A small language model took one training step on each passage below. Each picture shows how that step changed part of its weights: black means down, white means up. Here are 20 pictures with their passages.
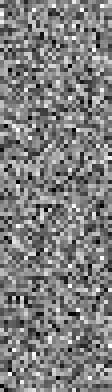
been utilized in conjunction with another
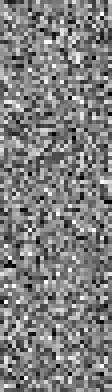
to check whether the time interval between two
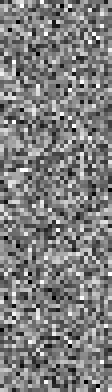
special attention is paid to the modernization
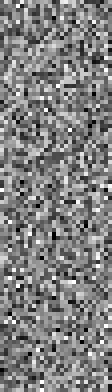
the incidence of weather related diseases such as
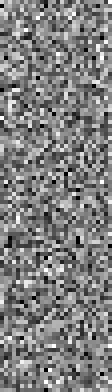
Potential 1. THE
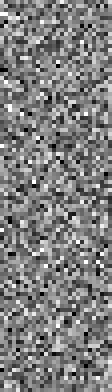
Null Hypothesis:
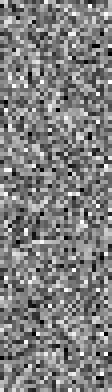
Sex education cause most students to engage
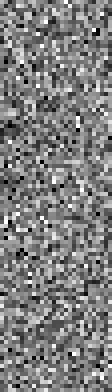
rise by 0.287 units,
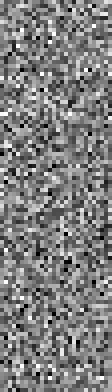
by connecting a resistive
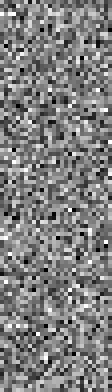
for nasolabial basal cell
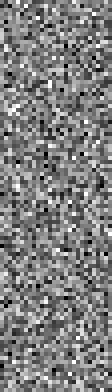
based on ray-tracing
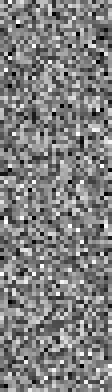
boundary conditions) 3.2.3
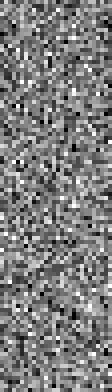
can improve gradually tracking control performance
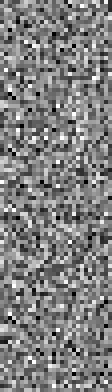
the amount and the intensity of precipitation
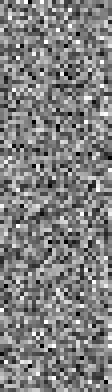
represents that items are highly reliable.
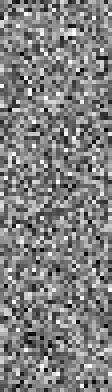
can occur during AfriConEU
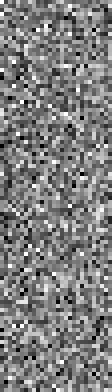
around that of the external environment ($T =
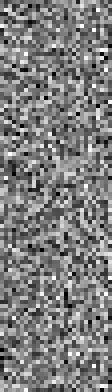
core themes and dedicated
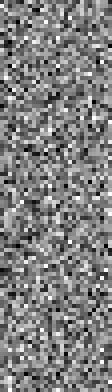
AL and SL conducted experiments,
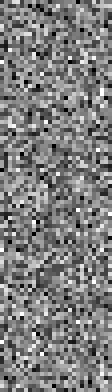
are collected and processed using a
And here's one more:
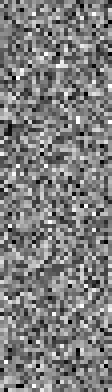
3. Tensile test results of
